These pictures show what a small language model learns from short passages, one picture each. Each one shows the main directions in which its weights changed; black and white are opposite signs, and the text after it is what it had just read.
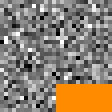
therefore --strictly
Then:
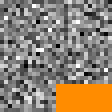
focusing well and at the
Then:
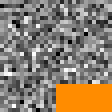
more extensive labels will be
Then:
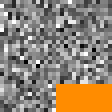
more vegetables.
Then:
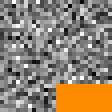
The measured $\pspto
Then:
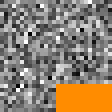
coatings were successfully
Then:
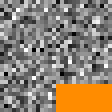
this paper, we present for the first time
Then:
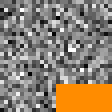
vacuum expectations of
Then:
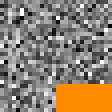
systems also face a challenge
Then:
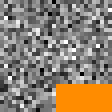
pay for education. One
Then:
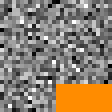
well know to be able to
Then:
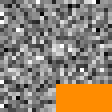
k\) variables of one local
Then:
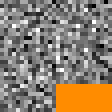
is defined by a measure on $
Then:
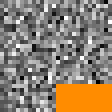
process represented and implemented by
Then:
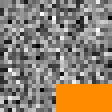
(SCIE)*, which is
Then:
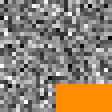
studying many research papers where
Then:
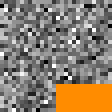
computing does not face. The
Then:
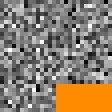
we get \begin{eqnarray*}
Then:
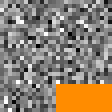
By having proper channel
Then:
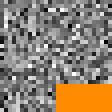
redefinition of the international
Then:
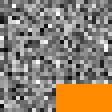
of various aspects of GEM
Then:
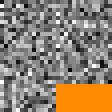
hypothetical computer that could
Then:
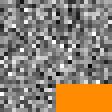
limited say in cultivating
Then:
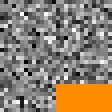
a location depends on the mean
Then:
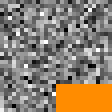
control; PWM. I.
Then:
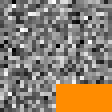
possible to work out a model of the complex
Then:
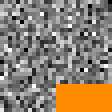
development of postcolonial studies.
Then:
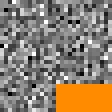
and kinetics of the system in
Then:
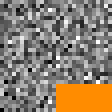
precision. This implies that
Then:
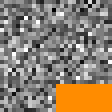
The decline has been mostly due to
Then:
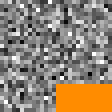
a more prominent role in
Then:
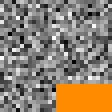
network metrics for user
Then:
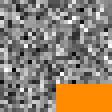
relative clauses can be found in
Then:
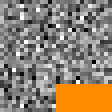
expressible unambiguous
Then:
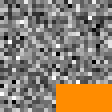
vector) and $S_F =
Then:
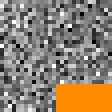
texture of topological surface states.
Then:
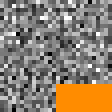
expansion. We find corrections which
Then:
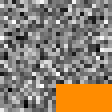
time against term count,
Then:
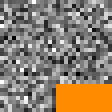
always been one of the key
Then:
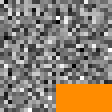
in written production among
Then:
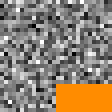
such that \begin{equation}
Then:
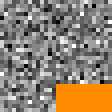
matrices . In the context of
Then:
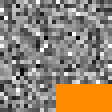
distances, while genetic
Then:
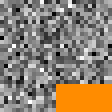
with supervised learning. In
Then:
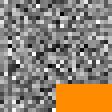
appropriate. The methodology shows
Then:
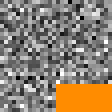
it is the era of technology
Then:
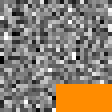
with a search for the general interest
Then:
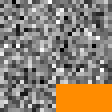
properties of short-lived
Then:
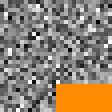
carbon fibers. This study
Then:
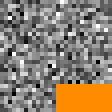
balance Al. The alloy was
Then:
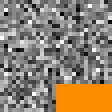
two symmetric drilling in the
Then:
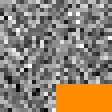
by adding products of number of test
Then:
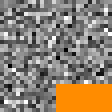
from these levels and from the
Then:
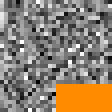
United Nations (UN)
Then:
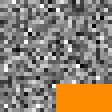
spin modulation is coupled to
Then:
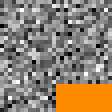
against the perceived
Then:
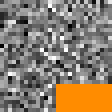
practice [30]. In a
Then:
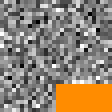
while preserving its essential
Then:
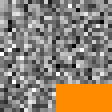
the Integrated Assessment
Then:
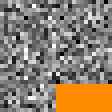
and L. Thiele,
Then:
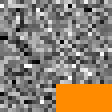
larger than $\lambda_{max}$
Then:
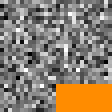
diplomacy activities
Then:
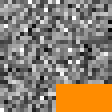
Fig. 10 Comparison of pressure
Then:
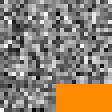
used in SC8 as well as all
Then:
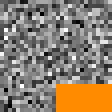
to a lack of multi-rotor
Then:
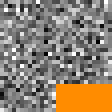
& \text{for } v \in
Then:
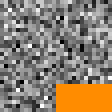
and responsibility [5],
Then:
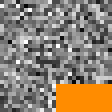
magnetotransport is
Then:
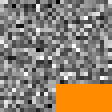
machine that allows to control the
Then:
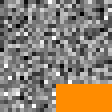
[17]. On the other hand,
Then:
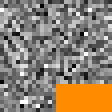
heating in an oven at
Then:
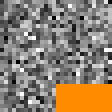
recognized by all institutions
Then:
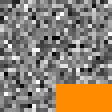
due to the consequences of the
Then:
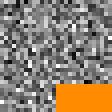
pic-train noise levels
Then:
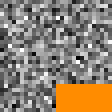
measured by taking a cut of
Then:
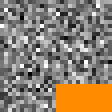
coating surface destroyed under
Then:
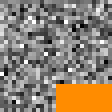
up and pressurisation of the
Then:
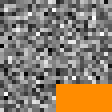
explore the possibility that the
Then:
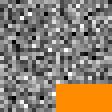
which students had to listen to
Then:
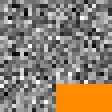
spectrum. Furthermore, the
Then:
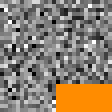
[E. Dagotto,
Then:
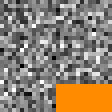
in two regions: (i)
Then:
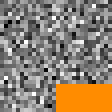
model is outside of the
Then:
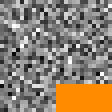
accepts sometimes not
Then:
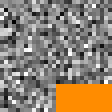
suffices to model the new
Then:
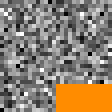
stored. Given the
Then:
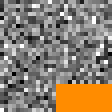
function, where $\mu_{0}$ is
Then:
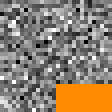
The rudimentary period of this
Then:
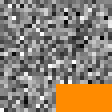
disconnected. For each of
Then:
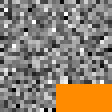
or victim. 5.
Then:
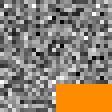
manually labeled
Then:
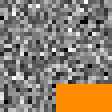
applications such as phase shift
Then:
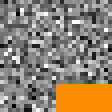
and a residence time of 1
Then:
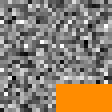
the black hole mass.
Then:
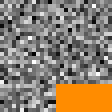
of the experimental program, then,
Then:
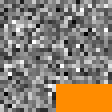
mean value of 4.429 and
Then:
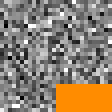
system for mobile communication
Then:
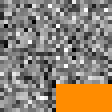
the weakly stationarity of
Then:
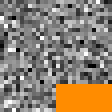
%We also calculate the second order
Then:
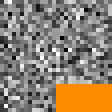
of operation or failed.
